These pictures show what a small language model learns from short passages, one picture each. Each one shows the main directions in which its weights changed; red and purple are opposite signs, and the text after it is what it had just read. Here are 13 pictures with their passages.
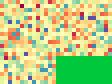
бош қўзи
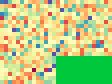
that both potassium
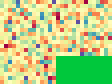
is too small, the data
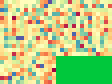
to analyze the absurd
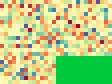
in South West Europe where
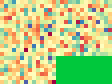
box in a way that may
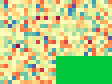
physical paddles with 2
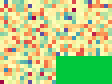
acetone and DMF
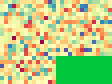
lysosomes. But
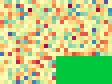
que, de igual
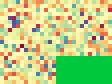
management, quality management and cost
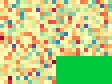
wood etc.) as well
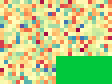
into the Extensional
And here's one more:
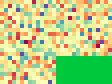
disagree 1 2%
